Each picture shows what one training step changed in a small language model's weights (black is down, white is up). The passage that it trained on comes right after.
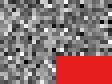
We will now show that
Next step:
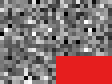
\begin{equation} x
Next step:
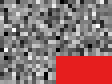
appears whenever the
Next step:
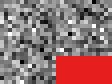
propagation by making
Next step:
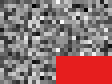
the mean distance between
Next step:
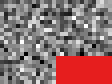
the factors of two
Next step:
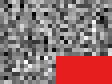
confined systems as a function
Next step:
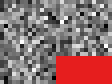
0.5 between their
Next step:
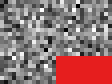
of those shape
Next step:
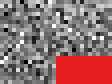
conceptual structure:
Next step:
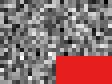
inside the radius
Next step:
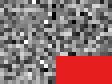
in concentrated
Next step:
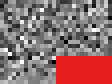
of boundary nodes that
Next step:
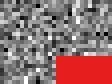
$w(\theta)$ were
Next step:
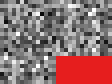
modulations, all in
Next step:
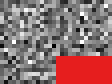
prescribing a set
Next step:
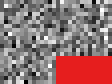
individuals are
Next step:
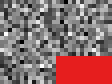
or different lengths without
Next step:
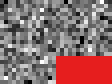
of DFT.
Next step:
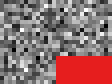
and using the fact that
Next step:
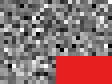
and $g$ are same
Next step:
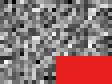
Maxwellian distribution
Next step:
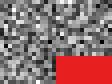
be done by using these
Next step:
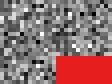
representations of the two
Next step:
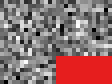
is consistent with the
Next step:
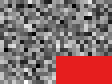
have first an imaging
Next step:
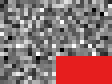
of the Lake
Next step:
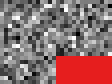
Scaling from that
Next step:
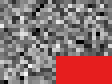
that the permeability values
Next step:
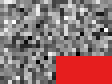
similarity with XRB
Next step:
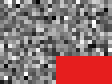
nearly vanishing
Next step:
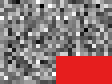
first transition is used for the
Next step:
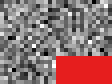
leakage of CSI
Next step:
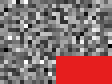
coefficient with distribution
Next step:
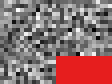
order if the exchange
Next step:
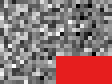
paper we propose a
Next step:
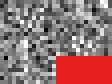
of the weak measurement
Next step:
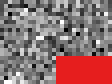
slope of large
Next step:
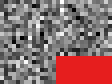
the transport measurements.
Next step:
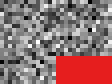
and allowances of
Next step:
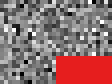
in flow subtracted
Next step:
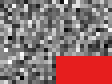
to changes in
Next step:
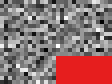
main text. For all
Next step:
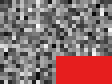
not allowed when proving
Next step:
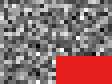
estimation error that
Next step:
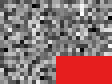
the product of the
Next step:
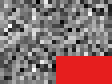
In this paper, we
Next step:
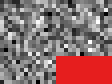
pattern with respect
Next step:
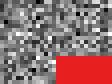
parts of the form factor
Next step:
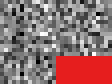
each molecule with an energy
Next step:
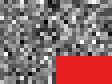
dust, which is
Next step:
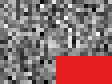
out to address.
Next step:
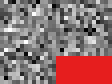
these new NIR
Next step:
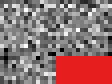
particles results in the
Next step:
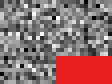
$\beta_A$ is
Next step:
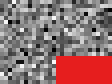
exposed at the same time
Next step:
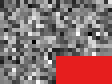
however, the QO
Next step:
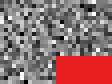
disorder might be present
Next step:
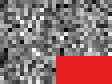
of the moduli of
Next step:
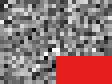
prepared by addition of
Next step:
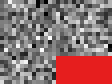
reduced to zero and no
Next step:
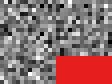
divide by 3,
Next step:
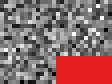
in the panels but
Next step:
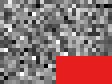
demonstrated that all
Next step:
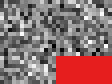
has a magnitude
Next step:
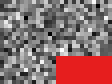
transmit data, which
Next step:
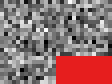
is once again
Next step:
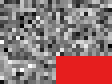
expect large differences between
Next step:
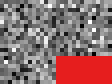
{author} {\bibfnamefont
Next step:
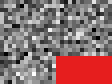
in different values of the
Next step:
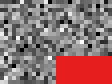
states. Weak measurements and
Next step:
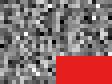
long as $\Lambda$ is
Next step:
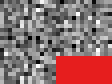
parameter $m=1$
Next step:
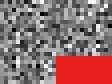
each measurement setting,
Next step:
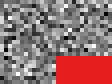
how quantum singularities
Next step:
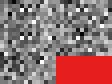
\infty} \alpha
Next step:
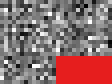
\gamma ^2
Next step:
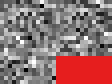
value and uncertainty
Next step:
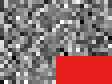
gates, together
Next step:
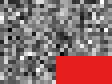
model M3 (red)
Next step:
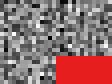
the same name. In
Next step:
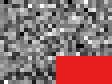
inspiring and
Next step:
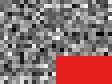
and Galactic
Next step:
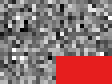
random restart
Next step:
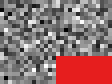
a greater
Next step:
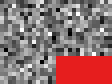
found in observed WN
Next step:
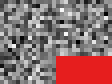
the swarm.
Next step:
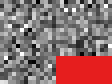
The dataset is a
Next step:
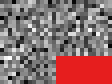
$C$ is also a
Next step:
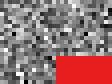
making it difficult
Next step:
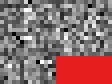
the uncertain regions with
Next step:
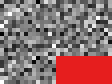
the aphelion after
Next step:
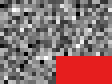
from the expected power spectrum
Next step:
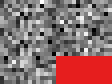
evolution of the stellar
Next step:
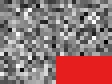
metallic particles under
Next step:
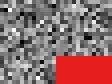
limits and might
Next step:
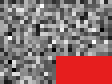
is replaced with a
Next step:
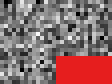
by the spectral fit,
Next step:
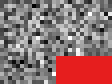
the corresponding projection
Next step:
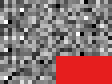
\rangle + \vert
